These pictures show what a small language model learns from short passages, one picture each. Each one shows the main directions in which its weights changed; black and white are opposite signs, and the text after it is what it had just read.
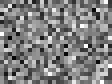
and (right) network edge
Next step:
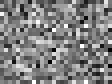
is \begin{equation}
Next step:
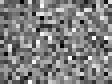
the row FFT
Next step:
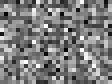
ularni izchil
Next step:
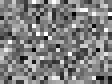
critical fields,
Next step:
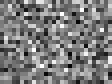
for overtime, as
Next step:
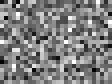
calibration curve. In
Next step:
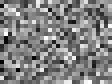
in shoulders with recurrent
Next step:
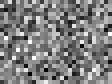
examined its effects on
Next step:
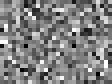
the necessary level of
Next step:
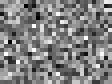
Oe along $c$
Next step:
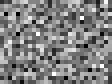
detalhes”. 5.
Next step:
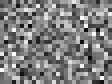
relational modalities of the
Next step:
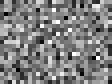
и результат
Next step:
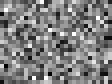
its capabilities, we
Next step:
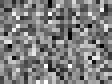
extract. The yields
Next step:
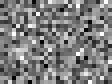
development of a clear
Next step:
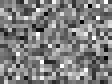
as desigualdades
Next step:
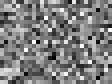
is possible to determine
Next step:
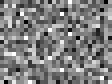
DFE output is
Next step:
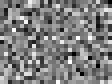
all the patients taking
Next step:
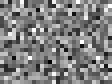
dominates. The
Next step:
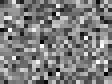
in this cohort.
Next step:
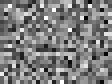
systems into four phases
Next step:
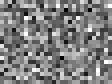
are in good agreement
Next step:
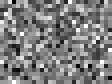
modelling techniques
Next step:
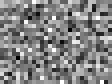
Xulosa qilib
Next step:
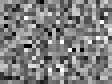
been shown that the Berry
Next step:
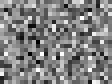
gain for stability of the
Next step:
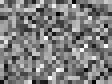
the camera could be
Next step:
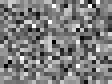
gerekçesi ve
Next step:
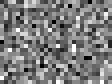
mastoid of the
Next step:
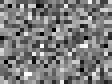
göre ise, hem
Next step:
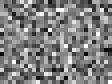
the set of aligned and
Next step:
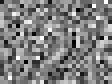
desempeñado un
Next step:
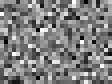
gives the contribution to the
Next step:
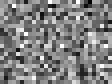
procesa dopune
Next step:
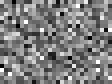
to find the best possible
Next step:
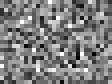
solid circle
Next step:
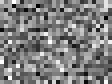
water table dynamics
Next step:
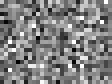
of the exchange energies
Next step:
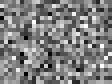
medium, $\omega$ is
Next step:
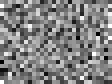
happen at any stage
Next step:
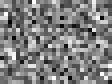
higher. Investors in
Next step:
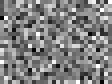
$p$, we associate a
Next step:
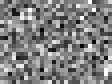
engines. This report
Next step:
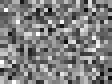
on the functional split
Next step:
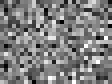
\end{eqnarray} It
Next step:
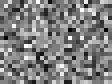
directly on the distance
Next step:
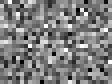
allows us to obtain the
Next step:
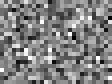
entre dos bandos;
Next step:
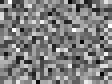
anomalous positive
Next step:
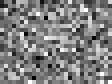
The author makes it
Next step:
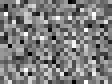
rechten Bild nur
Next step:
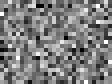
(see Figure 1).
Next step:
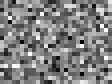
constant. If
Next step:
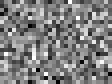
Further development of
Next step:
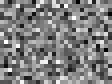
buffer solutions.
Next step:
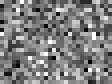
the World Bank
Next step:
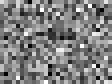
expert systems, which include
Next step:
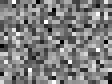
pilot buses.
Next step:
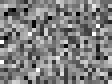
and the forthcoming data
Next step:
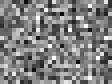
Date d'acceptation
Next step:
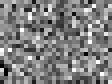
socialization is the
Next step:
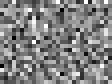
The energy of the gluon
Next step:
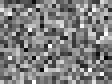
that the region around
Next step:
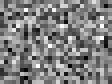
3(d)), where the
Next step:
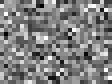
requirements for Doctor of
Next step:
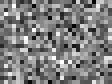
luar diri
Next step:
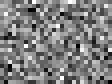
globalization, on the
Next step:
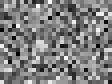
kemawon pitados
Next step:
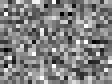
of *Arenga
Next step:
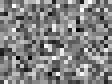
task identity when
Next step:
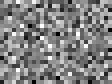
that such review papers on important
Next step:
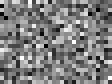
is a parton-level
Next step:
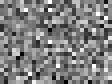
& Coote,
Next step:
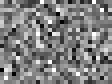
the dancer and the
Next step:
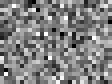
the SF expansion,
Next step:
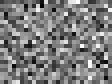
redshift factor
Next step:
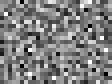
at the Vallon de
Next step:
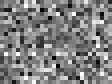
the higher SPAN 80
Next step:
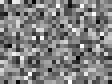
reveals however a
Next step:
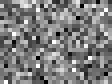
as a data communication
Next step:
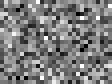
to properly work in different
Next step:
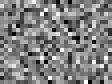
no clear trends.
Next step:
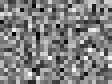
Risk Management on
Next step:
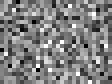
- Bybordi,
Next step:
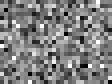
by *Table*. As
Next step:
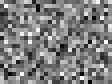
dependence has been observed within about
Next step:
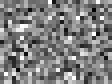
those in current experimental
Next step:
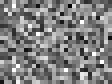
circular polarization
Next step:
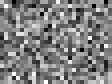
Complex Systems
